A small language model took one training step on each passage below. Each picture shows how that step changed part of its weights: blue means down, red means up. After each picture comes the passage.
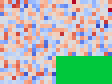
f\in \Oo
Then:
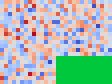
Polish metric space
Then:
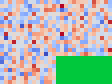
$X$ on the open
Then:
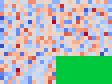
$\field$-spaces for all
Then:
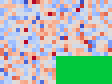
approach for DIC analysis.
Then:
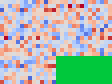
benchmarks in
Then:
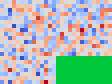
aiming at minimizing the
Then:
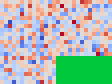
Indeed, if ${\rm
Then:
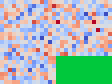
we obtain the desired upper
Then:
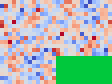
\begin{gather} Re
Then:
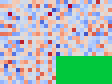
mentioned above, we only need
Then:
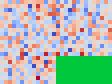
similar vein, one could
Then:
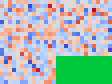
$\mathcal B$ that are
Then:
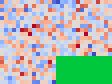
role except for the simplicity of
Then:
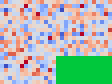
such that (i)
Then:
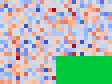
showed that $k\le
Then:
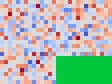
arriver, un \og
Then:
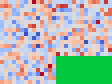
theory of $C^*$
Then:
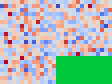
\lim_{h \to
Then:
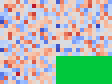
conjugation invariant complex function on the
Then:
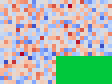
\nR \in
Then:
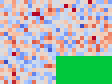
to see that the representation series
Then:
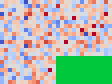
copies de l'espace
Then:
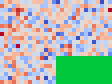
durch $n$
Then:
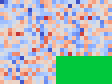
We then trace the rest of
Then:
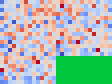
for any symmetric positive matrix
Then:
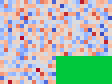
determined by $\beta$. If
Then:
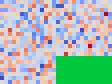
Thus the inverse image of
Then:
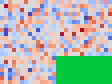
non-negative upper ${\mathcal
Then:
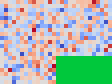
process $(X_t,
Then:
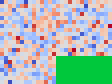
important equations. The new algorithm
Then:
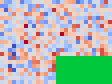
Reeb flow, Hopf
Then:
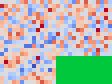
of order 2 of the random
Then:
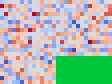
that in this class, vertex
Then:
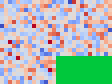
expect wall crossings when we
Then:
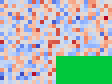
within a finite number of elementary
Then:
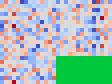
From above it follows that
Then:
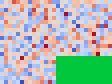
limited in a domain part
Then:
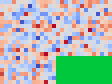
cohomology groups. The result has
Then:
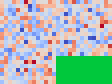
co\"incident pas.
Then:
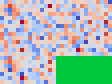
does not have any extra
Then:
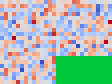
the approximation and the actual
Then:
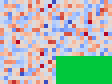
the number of all fixed points
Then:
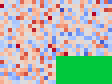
of hour $t$.
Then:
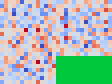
soup is well known
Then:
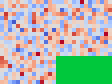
the same as the eigenvalues of
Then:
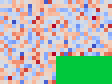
at Example 1.4,
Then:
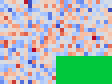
the definition. It follows from
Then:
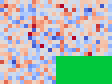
derivative of order $\alpha$
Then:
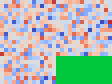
\vs \par{\bf
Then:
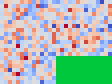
j \le k$ and
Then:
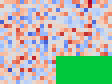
manifold $D$. A vector
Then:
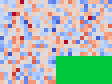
Bachelier model generated by
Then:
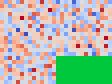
use of the replacement of
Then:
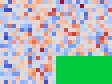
blowing up, the data
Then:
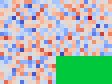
Q/l$, and using
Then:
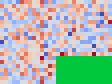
of all functions $f$
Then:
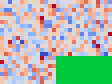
of operators, which we recall
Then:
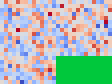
falling factorial polynomial
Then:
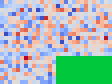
They naturally arise in various
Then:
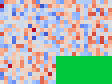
a direct proof of this result
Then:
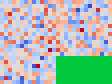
paper is simple. Section
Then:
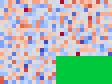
representation $ \partial_r
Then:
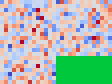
directed set $\Lambda$ to
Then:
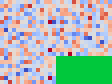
quotient is uniform and is realized
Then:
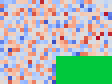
where $\C^*$ acts on
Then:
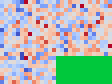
transition probabilities for each
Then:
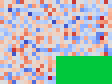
full train is considered, the
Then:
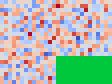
which is the complement of the
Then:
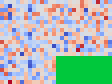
of $\Gamma$ and denoted
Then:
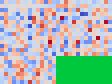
two given points is at most
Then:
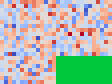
we may, without loss of
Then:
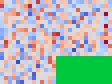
or simply $[K]$ when
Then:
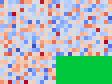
comes from having $T$
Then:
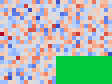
proof of the flat wall
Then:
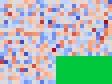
does the actual writing
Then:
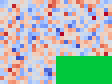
order, we get an ordering
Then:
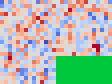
with $p\neq
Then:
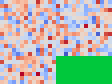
$C$ of the curve
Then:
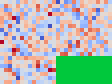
simplicity, let us assume
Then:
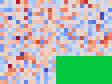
in $R\oplus
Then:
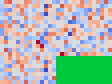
multiple point $p$ such
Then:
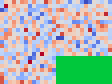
\[ \left\lbrace
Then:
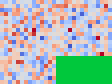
which the network is trained
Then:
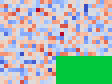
$\eps$, we derive from
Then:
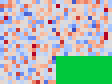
divisor of the entries is
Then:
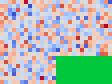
loop control. In open loop
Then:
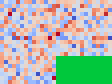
in general there is no decomposition
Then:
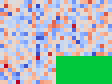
Step 3: Using the nonlinear
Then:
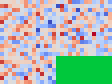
\, \begin{aligned}
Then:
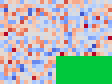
$\varphi$ is the pointwise
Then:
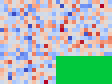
Gauss' proof has never been
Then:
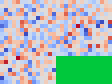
\mathsf L (\rho )$.
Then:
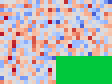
is a spanning graph
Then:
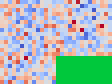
next section. The Main
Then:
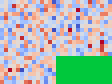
determined by the transmission
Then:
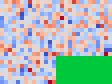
K\"ahler geometry. In
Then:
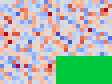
in the section conjecture:
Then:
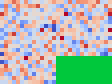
already surjective, it must be
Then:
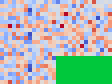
$k$ in practice and
